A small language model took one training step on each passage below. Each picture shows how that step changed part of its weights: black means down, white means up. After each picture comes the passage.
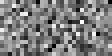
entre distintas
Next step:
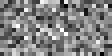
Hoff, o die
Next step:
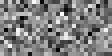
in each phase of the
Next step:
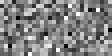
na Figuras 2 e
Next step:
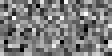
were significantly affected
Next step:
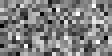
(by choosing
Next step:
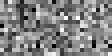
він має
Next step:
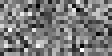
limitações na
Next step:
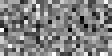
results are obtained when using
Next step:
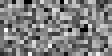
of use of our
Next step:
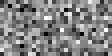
the emission of pions
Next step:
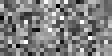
well as the validity
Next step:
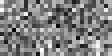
de Normas
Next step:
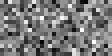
principalmente de la
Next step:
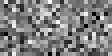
data were managed
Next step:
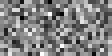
large size neutrino
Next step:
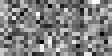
the Ricci
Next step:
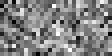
problemy nauki
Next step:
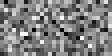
applications modeled by
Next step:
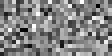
transverse energies and
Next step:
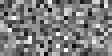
is directly computed
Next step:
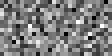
faithful to the
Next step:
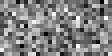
the chain of length
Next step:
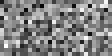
Ward functional and
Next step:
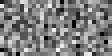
the function $\log
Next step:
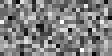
with subsequent
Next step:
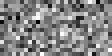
in these calculations.
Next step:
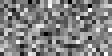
the better the
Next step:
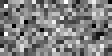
soniya + 8
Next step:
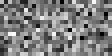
orientation of the particles
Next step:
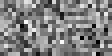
initial state and hadron
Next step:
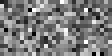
bag constant is given
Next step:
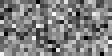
bir havuz
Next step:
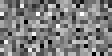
duality under the
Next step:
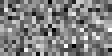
ombori -
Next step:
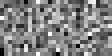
that the basic
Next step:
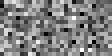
the heterogeneous
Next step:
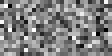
from which (in the
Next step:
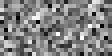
of known functions.
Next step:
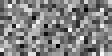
the brightest features
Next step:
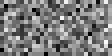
simple construction of the
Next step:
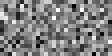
le interesa al
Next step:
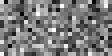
АН Аз.
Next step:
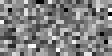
the dielectric constant
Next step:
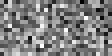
architecture is
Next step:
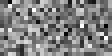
to PQC is
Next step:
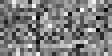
in the spindown
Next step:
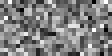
can be caused by
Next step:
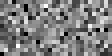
tension shapes
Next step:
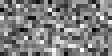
generalised diagonal
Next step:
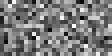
distance from the observer
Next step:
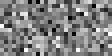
o Europa,
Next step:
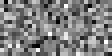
of the resonance.
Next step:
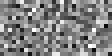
origin. This
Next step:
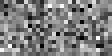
\phi$. In
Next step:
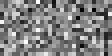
For every single
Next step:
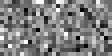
Basic Research
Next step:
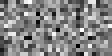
that if the particles were
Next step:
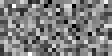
gravidez na
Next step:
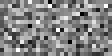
turli sohalar
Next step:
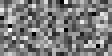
desenvolvimento da pessoa,
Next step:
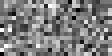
useful for the
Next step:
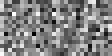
that double
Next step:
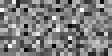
ham Sirdaryo
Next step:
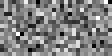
dos Estados e do
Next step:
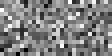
$\sigma$ and
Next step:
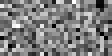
Pearson Educación
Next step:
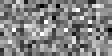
se encuentra
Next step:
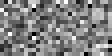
term due to the
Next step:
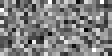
neutron numbers
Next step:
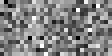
interface is modelled
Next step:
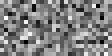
proposed, a very
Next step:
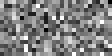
em crianças, adolescentes e
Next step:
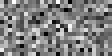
the human being;*
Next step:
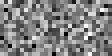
been observed in the
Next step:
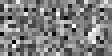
divididas em
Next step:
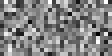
form of quantum field
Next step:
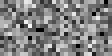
the same hadronic
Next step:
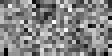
çok kolay
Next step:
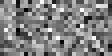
fractal dimension of
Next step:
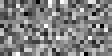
cidade, e os
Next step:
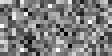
5, Issue
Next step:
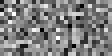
in the position and momentum
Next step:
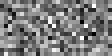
“Informe sobre
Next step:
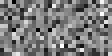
systems a natural experimental
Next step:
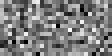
that varies with the
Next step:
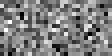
the direction part of the
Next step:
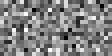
for the model A with
